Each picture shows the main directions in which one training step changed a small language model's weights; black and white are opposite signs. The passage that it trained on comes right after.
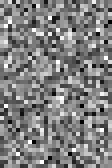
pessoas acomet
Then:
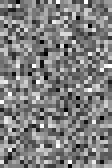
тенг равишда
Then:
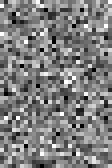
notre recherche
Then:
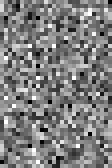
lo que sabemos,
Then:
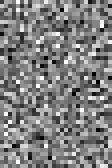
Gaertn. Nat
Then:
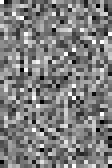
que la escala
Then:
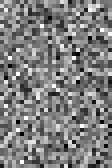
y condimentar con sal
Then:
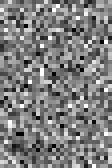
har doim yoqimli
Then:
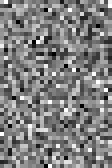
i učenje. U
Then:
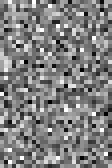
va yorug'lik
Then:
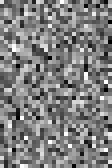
mercado en manos de
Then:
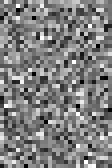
göstərmiş və
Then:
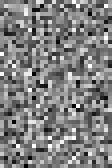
"Gender tenglik
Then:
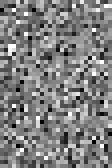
mengingat kertas
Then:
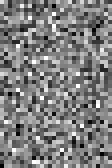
da vala (b) -
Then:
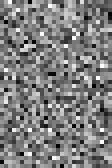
rezultate ce au
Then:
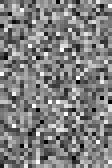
etapa 3, se
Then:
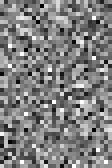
eux une relation à
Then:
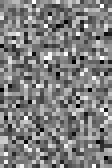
generating ...
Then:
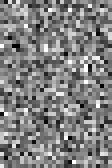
(нисбати <
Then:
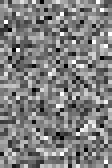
based prediction of
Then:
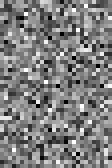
se despidió.
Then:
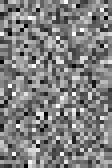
being studied to
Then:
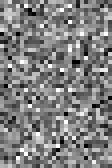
Umgang mit der
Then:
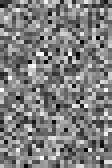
settlement site
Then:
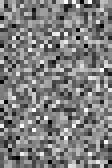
Тадж Махал
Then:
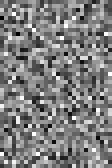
la comercialización de
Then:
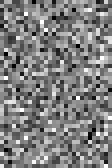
relaciones “internas”
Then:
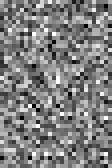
sendo de suma
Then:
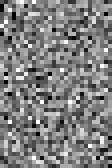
Para que essas
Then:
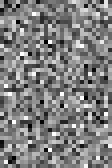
do encontro entre o
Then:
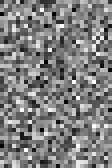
del quirófano en
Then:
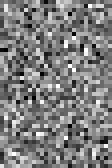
que parte el cuidado
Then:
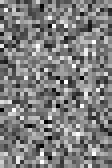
В эпителии
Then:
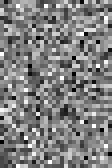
paper, the content
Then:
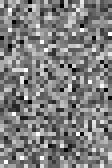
hayotda o'z
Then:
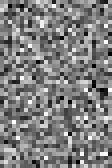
Hujumga uchragan
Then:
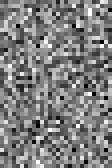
boshqalar yangi usul
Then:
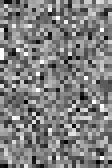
sustitución de árido
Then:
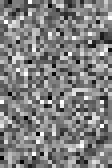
ez azonban
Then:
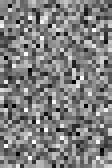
Erina, I. &
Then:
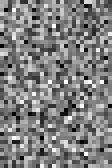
таърифлар ҳам
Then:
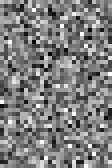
renunță la
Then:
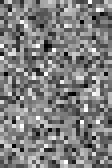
Вклад авторов
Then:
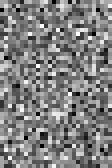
financement pour cette
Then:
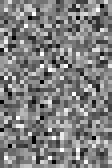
освобождение от
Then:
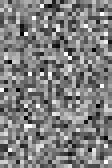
science* (Vol.
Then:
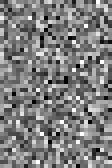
- c) desenvolver
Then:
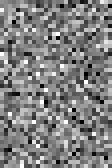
prevent delayed
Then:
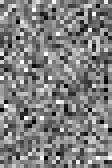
Membrane Science*.
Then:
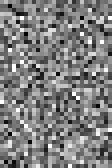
a cada vez mais
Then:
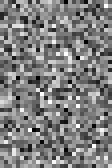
des horizons: L
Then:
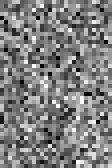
les préfectures
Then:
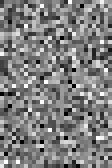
to'lashni davom
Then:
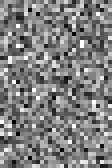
Bu usul tarjima
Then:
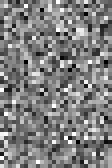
созерцание и
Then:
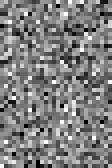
road center,
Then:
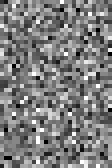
- художники,
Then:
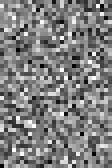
ta'lim olishga
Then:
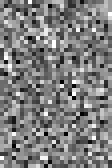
hisobiga sezilarli
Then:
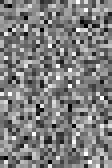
management) that is a
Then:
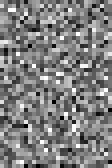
kelganda, atrof
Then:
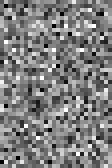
частью политики
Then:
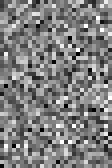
de reconhecimentos
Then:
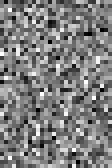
и безобразного –
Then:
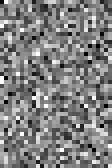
пацієнт з
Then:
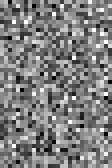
davlat pedagogika
